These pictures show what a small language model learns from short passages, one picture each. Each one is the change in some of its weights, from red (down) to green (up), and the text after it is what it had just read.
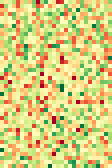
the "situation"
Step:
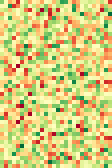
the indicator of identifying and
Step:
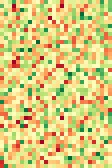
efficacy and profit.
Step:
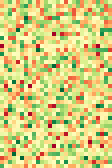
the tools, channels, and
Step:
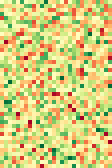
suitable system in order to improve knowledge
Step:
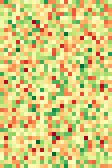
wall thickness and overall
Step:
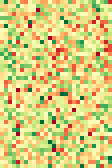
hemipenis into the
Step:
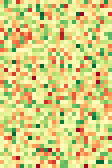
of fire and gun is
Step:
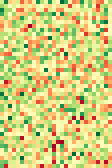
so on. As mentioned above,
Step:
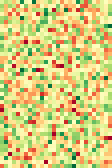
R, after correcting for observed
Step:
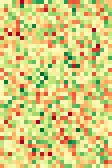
Figure 3: The last simulation step
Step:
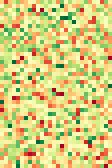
disciplines Technical tables
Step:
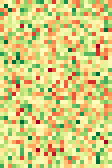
other. The geographical distance
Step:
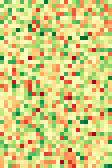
receiving environment based on stressors
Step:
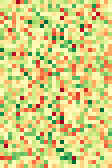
2: Optical Measurements
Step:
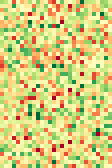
per Area (LMA)
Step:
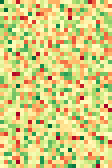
scholars in the
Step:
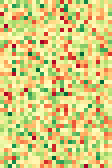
Crystallinity or
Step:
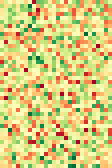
After omitting those studies resulting
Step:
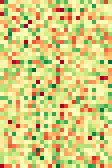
Significantly higher number
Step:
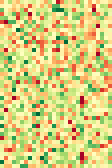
sandy loam with low
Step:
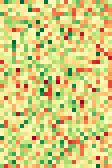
find below the link to access this
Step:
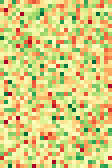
in feedforward networks with
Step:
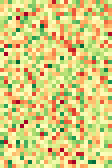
*Curr Opin
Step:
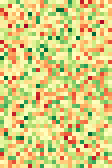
Table 3: Detailed
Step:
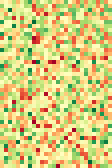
final analysis. The reliability coefficient
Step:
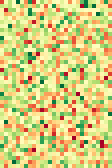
is the reason for carrying
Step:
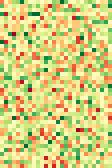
that support the regeneration process
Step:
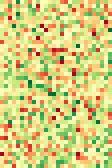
whereas non-material challenges
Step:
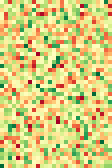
a feedback from dark reaction
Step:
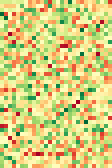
of VMs Moodle
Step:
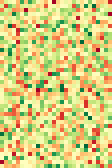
the high-tech product
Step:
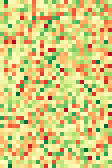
improving system efficiency and reducing
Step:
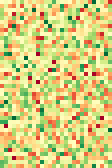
their offices as counselling
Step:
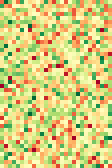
power efficiency for the wind energy
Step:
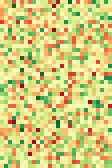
Oxide, Natural
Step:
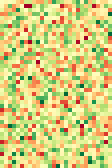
cereals it is up to
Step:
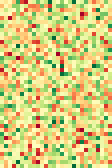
to 84 No revisions More
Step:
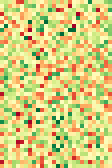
Table 2: Evolution in
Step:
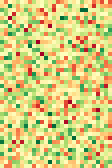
of successes presented herewith
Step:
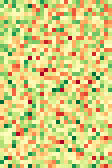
fundamental transformation of the political
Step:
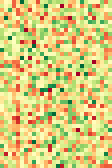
Intensity and significance of link
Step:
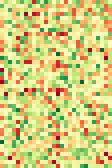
variables were age and gender.
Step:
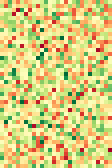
and Chlorophyta,
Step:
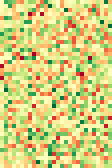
preparing the figures;
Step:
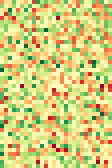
questions. These questions are more consistent
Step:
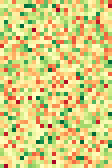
interviewed as they came out
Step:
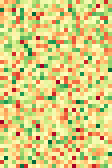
2024, the number of seed production
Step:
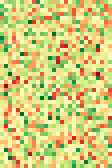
emerged as a highly effective
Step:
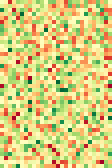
condition, we can verify
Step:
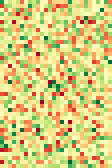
a combination of periodontal,
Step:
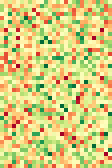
data as and when generated and produce
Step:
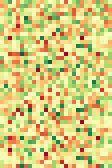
the type II controller reduces
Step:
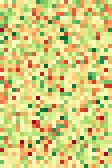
they transfer energy and materials from primary
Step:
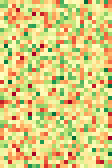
development of generic skills, namely
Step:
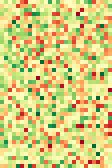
null hypothesis has been
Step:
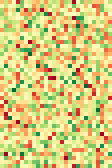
like fanning and bending
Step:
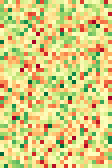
between 0.5° and
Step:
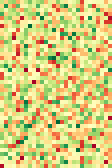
the models are significant. Table
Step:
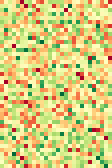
learns find easily any information
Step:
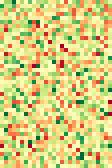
hidden behind the
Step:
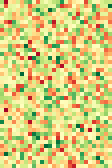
a problem based on the given
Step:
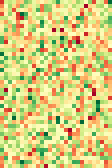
influences over the friction
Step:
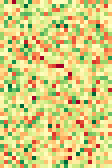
data. Informed Consent
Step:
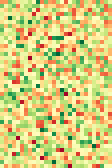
LSB) substitution
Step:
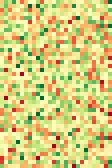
foreign policy performances,
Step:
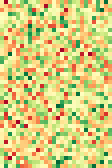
experimentally evaluate the functionalities and
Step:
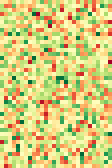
which this firm is vertically
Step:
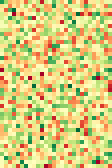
modulation (PWM)
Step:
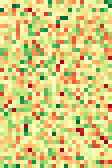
"Change color," the
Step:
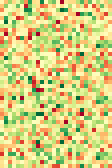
cytokinins and
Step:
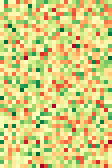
describe what happens when a weak
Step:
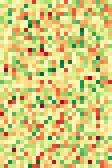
tiny village,
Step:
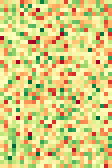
If we can determine the shape
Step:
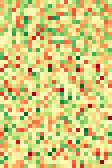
the facility ($p <
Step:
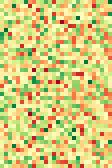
related to multi-factor
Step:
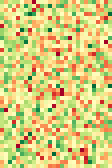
respiratory rate, ST1
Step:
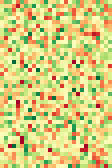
of rapid technology. This
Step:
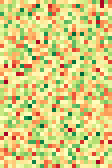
services. 10. **In
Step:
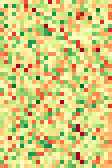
and nearly 300 million
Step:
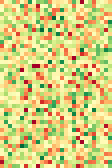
be performed at least 3 times per
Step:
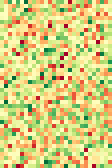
flower) belongs to
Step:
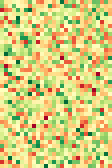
% Internodal Length
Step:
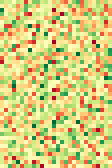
is a good idea if we
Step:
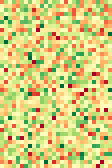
their papers any reliable
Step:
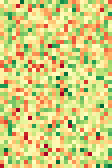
the effect of chloride addition
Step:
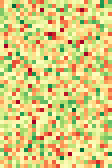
of questionable value, but we
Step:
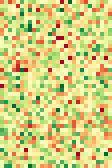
Pd and Rh towards
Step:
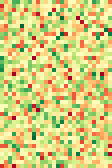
northern shore of
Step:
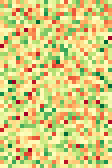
and activities in a series of
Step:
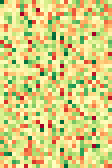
0 to 1) resulted
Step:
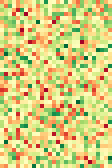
and bulk densities
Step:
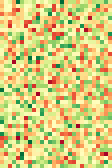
Acinetobacter were identified
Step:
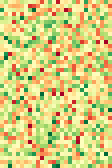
ms Operational status
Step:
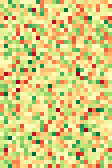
cancerous state, reversion
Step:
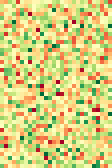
not to pass the LET
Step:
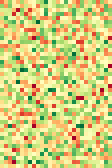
and dissemination towards users's
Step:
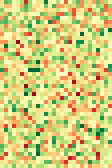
will contribute and support the objective of
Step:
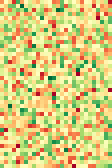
of the Gaussian
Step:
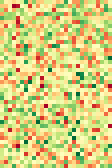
the number of learned parameters
